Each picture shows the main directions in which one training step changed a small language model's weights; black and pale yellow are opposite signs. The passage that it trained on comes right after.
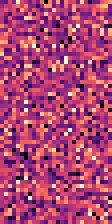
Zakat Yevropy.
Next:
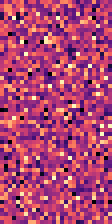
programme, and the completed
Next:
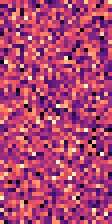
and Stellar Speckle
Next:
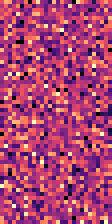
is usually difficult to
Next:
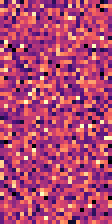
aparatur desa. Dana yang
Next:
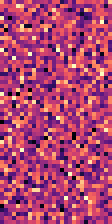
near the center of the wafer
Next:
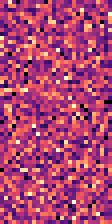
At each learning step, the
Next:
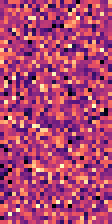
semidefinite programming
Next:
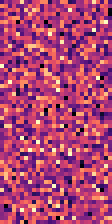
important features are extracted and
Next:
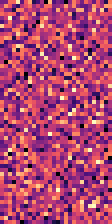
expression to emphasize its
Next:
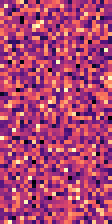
onde a governança
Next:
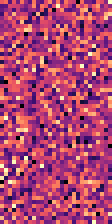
spectra of manganites with
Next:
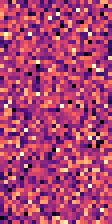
of Physics, Toho
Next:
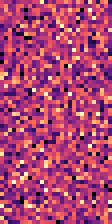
Majlis Senati va
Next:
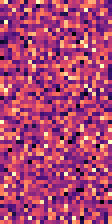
of the cominimal equivalence
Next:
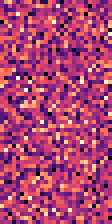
as well as the different perturbations present
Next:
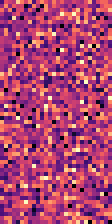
of this trace log includes a
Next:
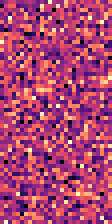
effect on this time. Hence,
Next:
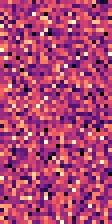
generally require quantifying the
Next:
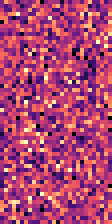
in the case $d=2$.
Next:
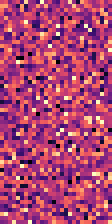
on the productivity and quality of
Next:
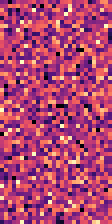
metal-coated optical tip
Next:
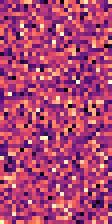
$p$ and the commutative
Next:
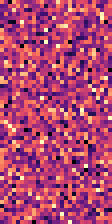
and the resolution of the spatial
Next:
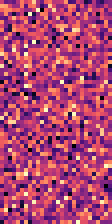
measurement, module tuning and
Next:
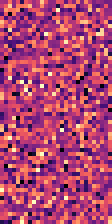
говорится, что
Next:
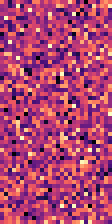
30 фоизида
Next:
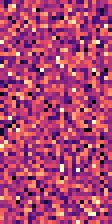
jarayonining psixologik
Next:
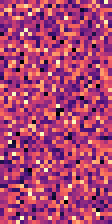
islands start to get
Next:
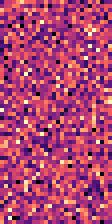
288 frames. The raw
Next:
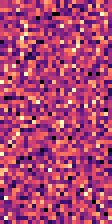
came into action under the
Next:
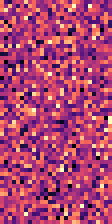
and the dotted line representing the
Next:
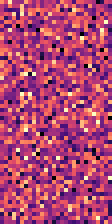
можем перечислить
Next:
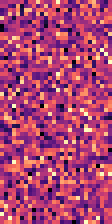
of protonated glycine (in
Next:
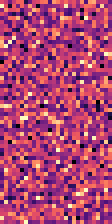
age. As a result, we
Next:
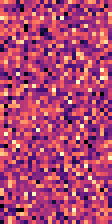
K, any other anomaly of the
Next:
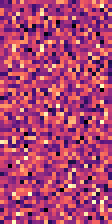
and A. J. Niemi,
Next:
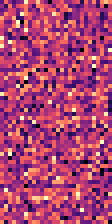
Czy mamy czekać,
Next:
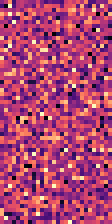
$\chi(m)$. The fact that
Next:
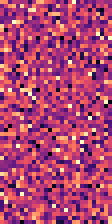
tashkil etilgan jadid
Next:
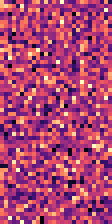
for dark matter and neutron
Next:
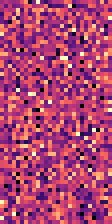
atuantes na produção de
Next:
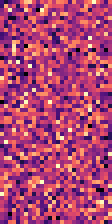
the proposed school
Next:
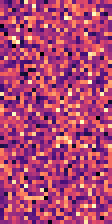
bienal reflexiona sobre
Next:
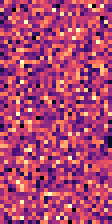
aksiyalar va boshqa
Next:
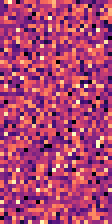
along the out-of-plane
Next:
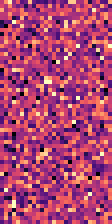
potential can be written in tree
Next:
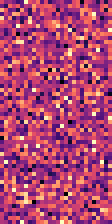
radio unit (RU) that is
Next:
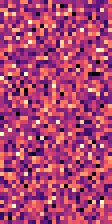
mode size, but never make
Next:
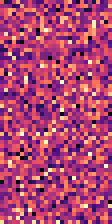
- Үерийн
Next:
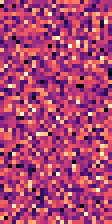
on our choice of pulse
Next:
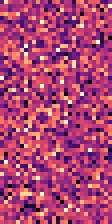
Inc. - Relejo,
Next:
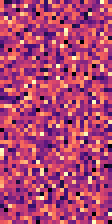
do homem, v. 99,
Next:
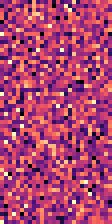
interests by the Ukrainian
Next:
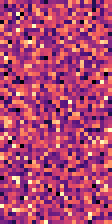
the shot noise in the nonlinear
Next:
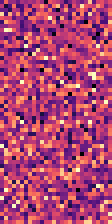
the presence of particles, and the
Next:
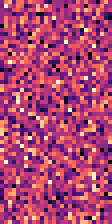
yo'lga nazar
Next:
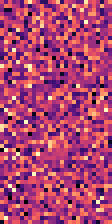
chemical reaction systems.
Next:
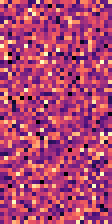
va o'quv jarayonini
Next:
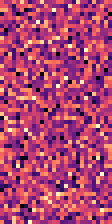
o'zlarini qiziqtirgan
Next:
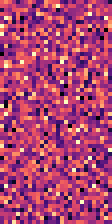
the horizontal width
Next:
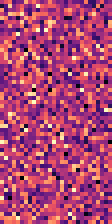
sources. As a result, they may be
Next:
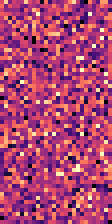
I. Popov, M.
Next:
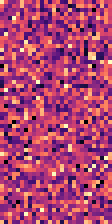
Milano, Adelphi,
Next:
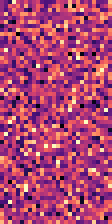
36 6 Saya merasa
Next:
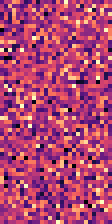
transversal, dado que los
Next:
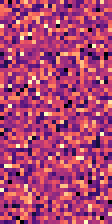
hospitals identified und different
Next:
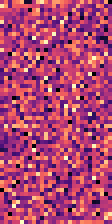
law decay in amplitude with
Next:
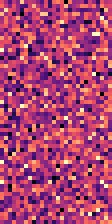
number is generally more involved since
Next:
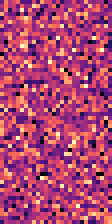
DU FESTIVAL
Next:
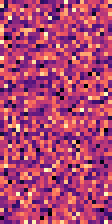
soziale Schichtung
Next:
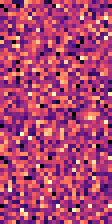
smallest, direct gap lies between
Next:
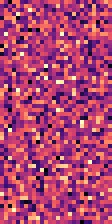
(износ) жуда
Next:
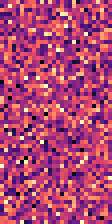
*oXygen XML
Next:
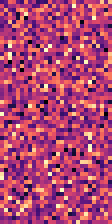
generalization, CNNs need
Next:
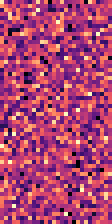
maquiagem, dinheiro
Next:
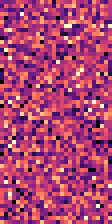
follows that it is more difficult to
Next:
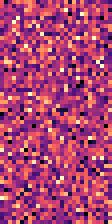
pela marca.
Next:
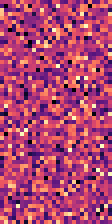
of $2^N$ energy levels.
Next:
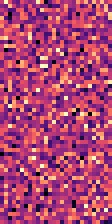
لذا بات
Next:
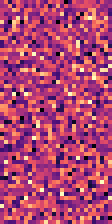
the fully non-linear nature
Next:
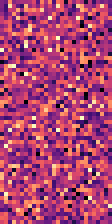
активного участия
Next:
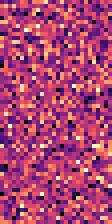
always valid, and so
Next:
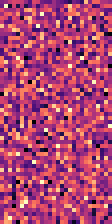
enabled F-RAN components in
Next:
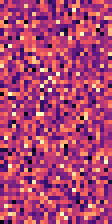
da pele e retocar o
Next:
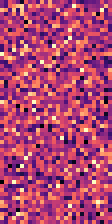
For 12Gyr the values stated
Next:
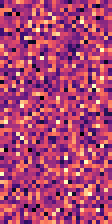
cryogenic quantum-limited
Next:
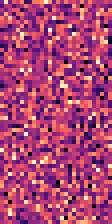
$\Lambda$ hyperon since there
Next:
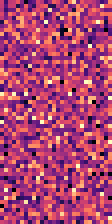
norms of the specified
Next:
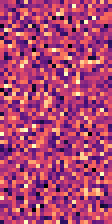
this system. This magnetisation dependence
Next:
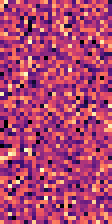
if a request commits, then
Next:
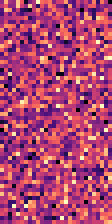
active region EV1464,
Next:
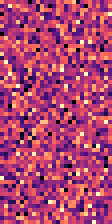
indicador, dado que ya
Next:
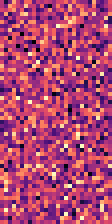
pasayadi, bu esa
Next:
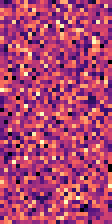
2003), faisant ainsi
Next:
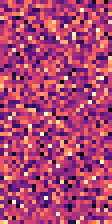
is to allocate $\by$ to
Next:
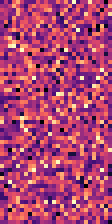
demostró que la información
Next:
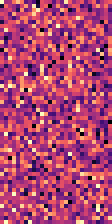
then the fact that they are discrete
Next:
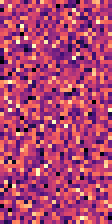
— ar mums*” ir
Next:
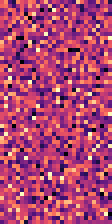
classificada de acordo com
